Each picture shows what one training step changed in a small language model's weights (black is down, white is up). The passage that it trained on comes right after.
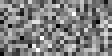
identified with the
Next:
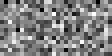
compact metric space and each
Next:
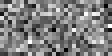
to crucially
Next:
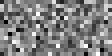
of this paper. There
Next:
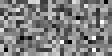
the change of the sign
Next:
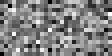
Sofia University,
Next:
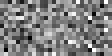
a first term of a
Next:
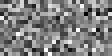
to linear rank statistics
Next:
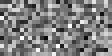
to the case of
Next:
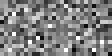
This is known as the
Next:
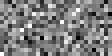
integration is over
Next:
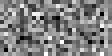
self-energy of the
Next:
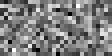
of the mass outside
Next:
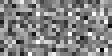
holomorphic correspondence.
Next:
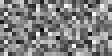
splitter in the magnetic
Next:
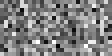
exponential family of distributions
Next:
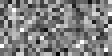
isometric to a product
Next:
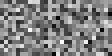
the dependence on the factor
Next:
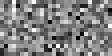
MUBs at
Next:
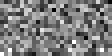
$S$ uniformly in
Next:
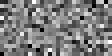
tends to zero
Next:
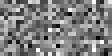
the notation, consider the
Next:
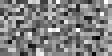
the proof of Lemma
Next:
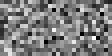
$T$ in
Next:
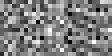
plotting, one can
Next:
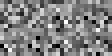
normalization constant using the
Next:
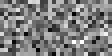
the offline training
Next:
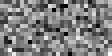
$i$ and
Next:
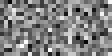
is a unique morphism
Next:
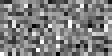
g \equiv 2
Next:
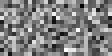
presentation in terms of
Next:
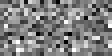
two components which are
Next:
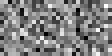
extension of this connection to
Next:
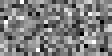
1-4 are not
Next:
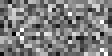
is no longer true
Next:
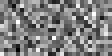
sets. Parameter
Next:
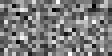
trees. Infinite
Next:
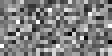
bonding with
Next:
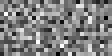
full angular range.
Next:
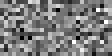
the inlet of the
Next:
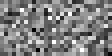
The industry
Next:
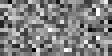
was firstly introduced in
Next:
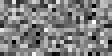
Bel currents
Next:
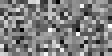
the physics of
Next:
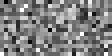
\ende with
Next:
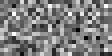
samples are sufficient a
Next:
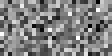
thread numbers where we
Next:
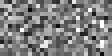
have to be orthogonal
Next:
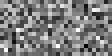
related to them were
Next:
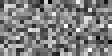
the ridge
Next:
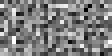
article {\tt
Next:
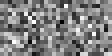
principle with speed
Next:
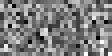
comparable performance with other
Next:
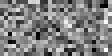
the spatial curvature ${\cal
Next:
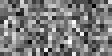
exponents we could use
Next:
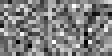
it happens with
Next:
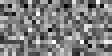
tension in many
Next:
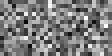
some prospective
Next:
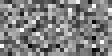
used to obtain analogous
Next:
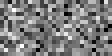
is the output from the
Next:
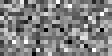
to check that this formula
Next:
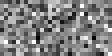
we take $\Delta
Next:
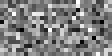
University of the West
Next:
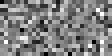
and extract its
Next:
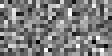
article can be
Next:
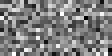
to the well-defined
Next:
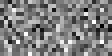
is not empty,
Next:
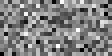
very sensitive to the
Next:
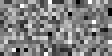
solved by MM
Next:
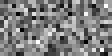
tubes, even
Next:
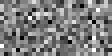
QPTs, including
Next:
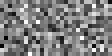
train and test
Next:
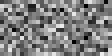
than in the case of
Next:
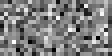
it seems interesting
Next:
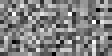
magnetic fields that generate
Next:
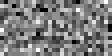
trees: given an
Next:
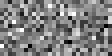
contribute to the
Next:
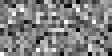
preprocessing the
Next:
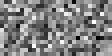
$\bar Z$ when
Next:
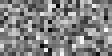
then place two
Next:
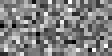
coincides with the
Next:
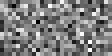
zone. The
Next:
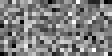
quandles are also
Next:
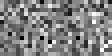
degree of closed exterior
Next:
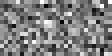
long lifetime
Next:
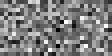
the exact solution methods described
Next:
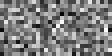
as the reference solutions.
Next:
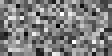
be described in terms of
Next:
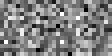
be a minimum. The
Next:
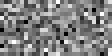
to define input methods and
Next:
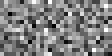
improve the description at short
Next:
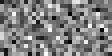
methods for studying the
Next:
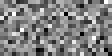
The first term in
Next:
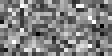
derivatives obtained by
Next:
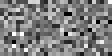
the scalar curvature,
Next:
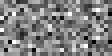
The following results will be
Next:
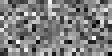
some of the above
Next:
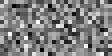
noise; indeed,
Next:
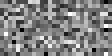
the Phases
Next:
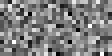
clocking at
